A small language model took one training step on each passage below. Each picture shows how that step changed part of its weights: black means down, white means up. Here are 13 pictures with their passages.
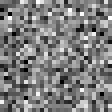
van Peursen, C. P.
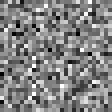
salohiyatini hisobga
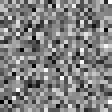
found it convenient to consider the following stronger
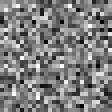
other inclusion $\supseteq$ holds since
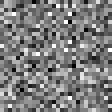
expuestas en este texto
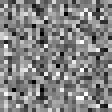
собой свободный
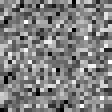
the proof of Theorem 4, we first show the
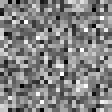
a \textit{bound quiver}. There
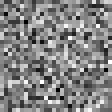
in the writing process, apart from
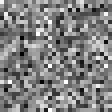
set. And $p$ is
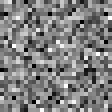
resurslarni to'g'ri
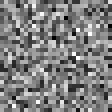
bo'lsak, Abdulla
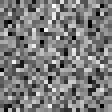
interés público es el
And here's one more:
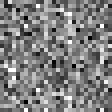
Then \begin{enumerate} \item
